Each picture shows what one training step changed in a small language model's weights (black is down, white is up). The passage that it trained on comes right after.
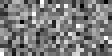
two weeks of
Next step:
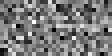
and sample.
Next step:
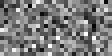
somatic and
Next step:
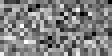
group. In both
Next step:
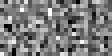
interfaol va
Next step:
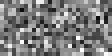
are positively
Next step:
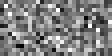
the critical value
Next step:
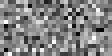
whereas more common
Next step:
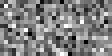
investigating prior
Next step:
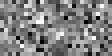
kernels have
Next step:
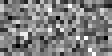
learning organization had
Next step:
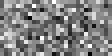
trained four
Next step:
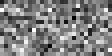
terms of quality and
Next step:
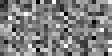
o ley. -
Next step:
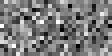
correspond to those in
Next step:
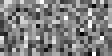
to solve the
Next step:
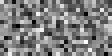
i.e. be
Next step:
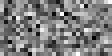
M. Akif
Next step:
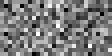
elements, we
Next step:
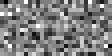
as expected, as
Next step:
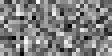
confirmed by
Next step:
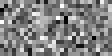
learn the whole
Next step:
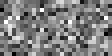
da faixa
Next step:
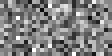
of matter,
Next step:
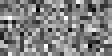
associated with
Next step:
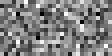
depend linearly on
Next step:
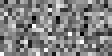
machine learning
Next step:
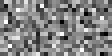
orice formă,
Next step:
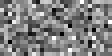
believed that their
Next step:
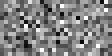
parte de la
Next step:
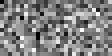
becomes very
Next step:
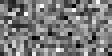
behaving in
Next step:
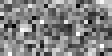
issues that would
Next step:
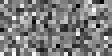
structure of carbon
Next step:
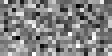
a shift in
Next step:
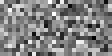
image (Figure
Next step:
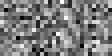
in the education of
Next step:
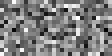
, \ee which
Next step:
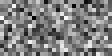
Author C M
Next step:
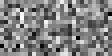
new clinical
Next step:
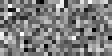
adequately with
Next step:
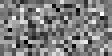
post test.
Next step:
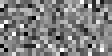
it suitable for
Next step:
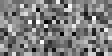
un taglio
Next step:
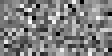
and spin-0
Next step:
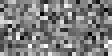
form factors from
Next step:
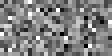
the bottom
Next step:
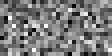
compose inside
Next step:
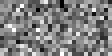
by chronic
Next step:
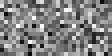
The dilaton
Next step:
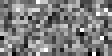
case the solution
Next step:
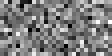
below, is that
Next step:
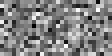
table, the result
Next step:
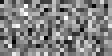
to getting
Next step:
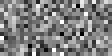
the H-band
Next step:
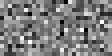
și produc
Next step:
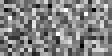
to the public,
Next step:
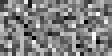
processes involved
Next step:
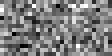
induced by
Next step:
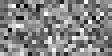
flask and
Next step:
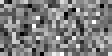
that a random
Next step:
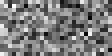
lensing and
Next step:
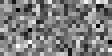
plate reader
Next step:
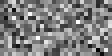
se repetirá
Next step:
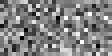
Although there is
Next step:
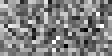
os veículos
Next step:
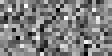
The uterus
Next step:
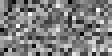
stabile era
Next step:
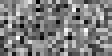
Kerr BH
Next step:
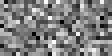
formam toda a
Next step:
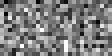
survey that
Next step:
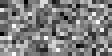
in to see this
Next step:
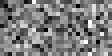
of longan
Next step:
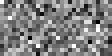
no discernible
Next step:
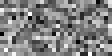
Include this
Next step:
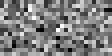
cells for
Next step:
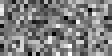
work to combine
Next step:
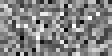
como estão presentes
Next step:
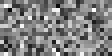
plot the call
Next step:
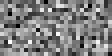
base on the
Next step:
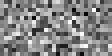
(links and)
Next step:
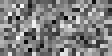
have different forms which
